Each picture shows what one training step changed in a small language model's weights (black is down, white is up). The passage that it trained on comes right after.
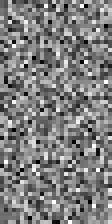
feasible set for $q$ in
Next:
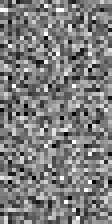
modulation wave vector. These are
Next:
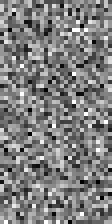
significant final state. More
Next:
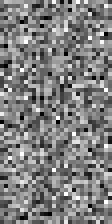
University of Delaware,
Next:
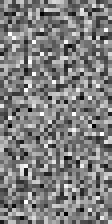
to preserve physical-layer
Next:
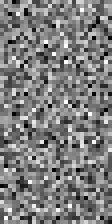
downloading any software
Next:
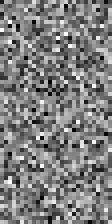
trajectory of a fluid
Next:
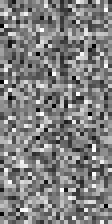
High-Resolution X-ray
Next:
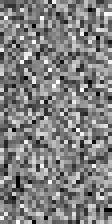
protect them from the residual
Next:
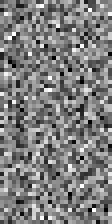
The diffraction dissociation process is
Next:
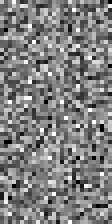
ALMA on-line sensitivity
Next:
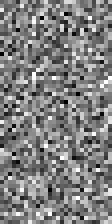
free, the node sends its
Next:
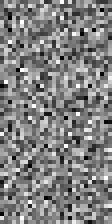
by ACHRTEM observations
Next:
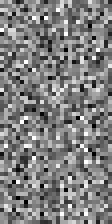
As the chemical potential of the
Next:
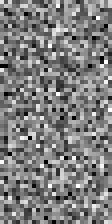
oldingi tizimdan
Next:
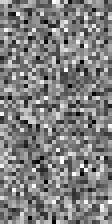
by taking $c_6$ as
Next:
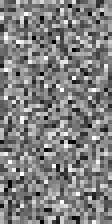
diametrical 2D mesh.
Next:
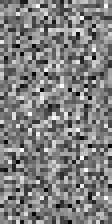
environment, Li et al
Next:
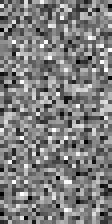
hospitals, our DGP
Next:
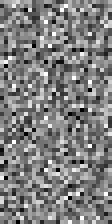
mozdította ki
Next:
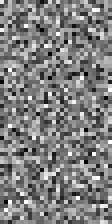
consider this to be a gauge
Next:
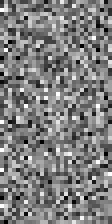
their region of origin. In
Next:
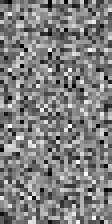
\mathcal {T}^{\prime 2}
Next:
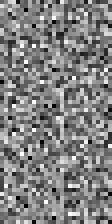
is determined by the experimental
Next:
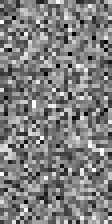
with comparable bulk properties and
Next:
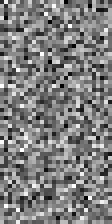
to the right of $kl$
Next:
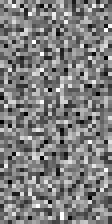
for the square system are shown as
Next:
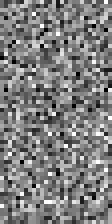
for the light source. The
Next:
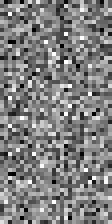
\& Gunn limit. It soon
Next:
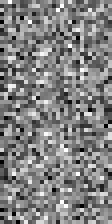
Komunikācijai par
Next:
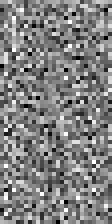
que foi realizado para a
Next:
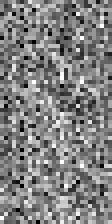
uyi Ku Klux Klan
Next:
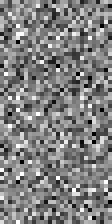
Con respecto al contexto
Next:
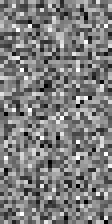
removed, it is closer
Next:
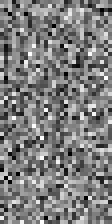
the tracking accuracy,
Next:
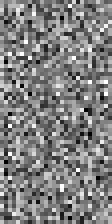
CeCoIn$_5$ and
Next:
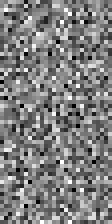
electron and ion concentrations
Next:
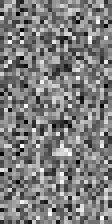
giyim markası H&M
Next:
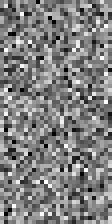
(int.linear collider),
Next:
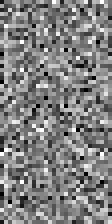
leurs réservations à la fois
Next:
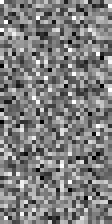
the areas of other figures
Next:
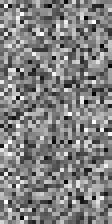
PALOMARES, E. y
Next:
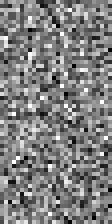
dos homens, com pouca
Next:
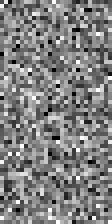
period. To this end,
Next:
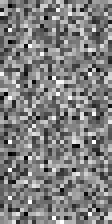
and sample to sample variations in the
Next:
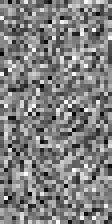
essential to discuss, will also be
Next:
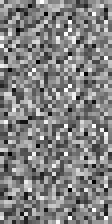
and optical characterisation by
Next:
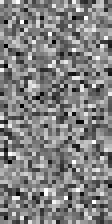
права. Такая
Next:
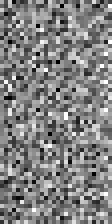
\rep-dependent, the only
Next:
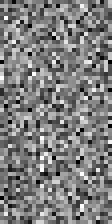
evitar o procedimento
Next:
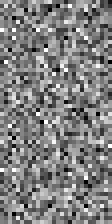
da justiça corretiva,
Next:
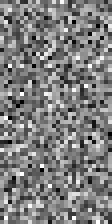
some explanation. First,
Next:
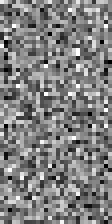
beragama di dalam
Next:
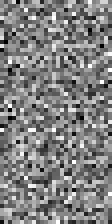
signifikan dan menjadi
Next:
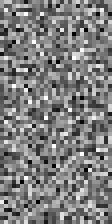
the wave $L$ and parameters
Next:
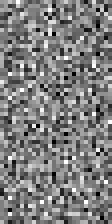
$U' \subseteq
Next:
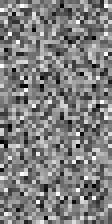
must in these times beyond
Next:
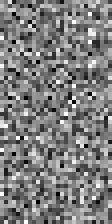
secondary lensing galaxy and the
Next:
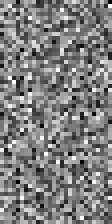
field energy to the internal energy is less
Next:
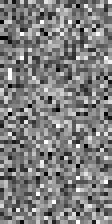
universitetining Jizzax
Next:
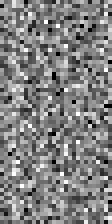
eficaz da superfície
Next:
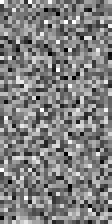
for re-estimating HI parameters
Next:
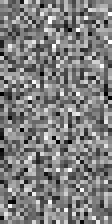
"Yengil adabiyot"
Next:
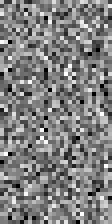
classes. Discussion and
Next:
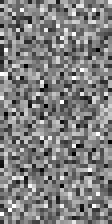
cached contents need to be
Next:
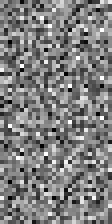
Separate chapters are
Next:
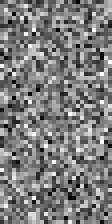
free space will behave as a
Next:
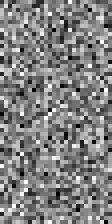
Dissertação (Mestrado em
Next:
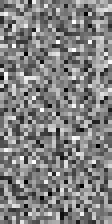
of DM being describes by a
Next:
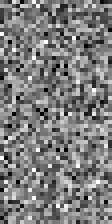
Raras*. Campina
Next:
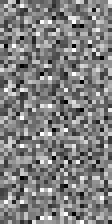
Lernenden zugute zu
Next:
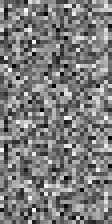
higher education Mexicana
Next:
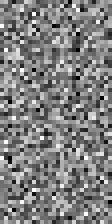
as músicas foram
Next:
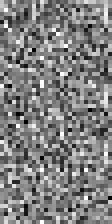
1b**. Since the force
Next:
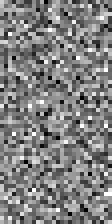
by relevant legal
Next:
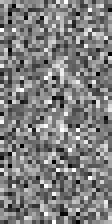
Ausblick Durch das
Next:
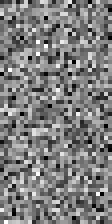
institutions, et recommande un
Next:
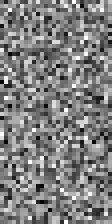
argumentation above we probe
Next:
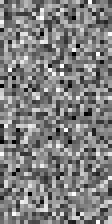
smallest apertures, this
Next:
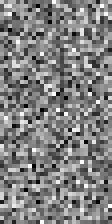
a review of these models. If two
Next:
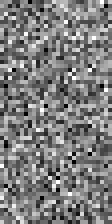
track each galaxy as a function of
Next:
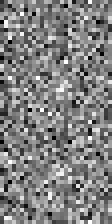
la création du marché
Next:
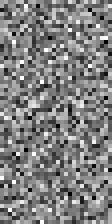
\en and the invertiblity of
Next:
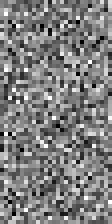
x_3 + \delta]$, corresponding
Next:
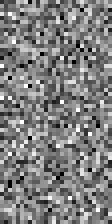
il mondo inglese
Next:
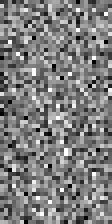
the pion-baryon interaction at
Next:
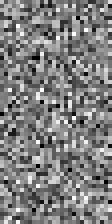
\be \mu = {dE\over
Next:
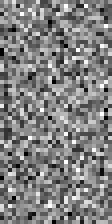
tuzilib, dinga
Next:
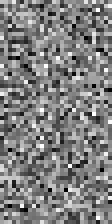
the qualitative diagram of
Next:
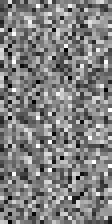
N., Niyazov L. N.,
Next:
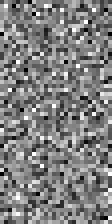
set of natural coordinate on
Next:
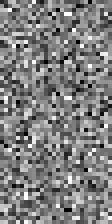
so happens that the same
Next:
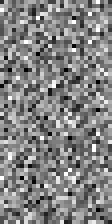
of open-source and
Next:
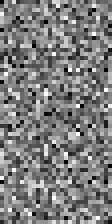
middle of melting process,
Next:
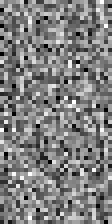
xalqning, jamiyatning
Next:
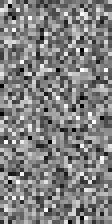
corrupt organization.
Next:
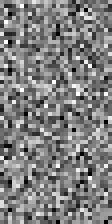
éducatif individualisé
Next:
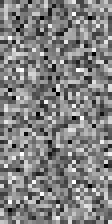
tool, specifically by those
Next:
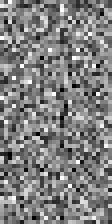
mustaqil fikrlash va
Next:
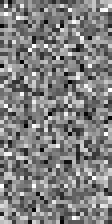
при формировании
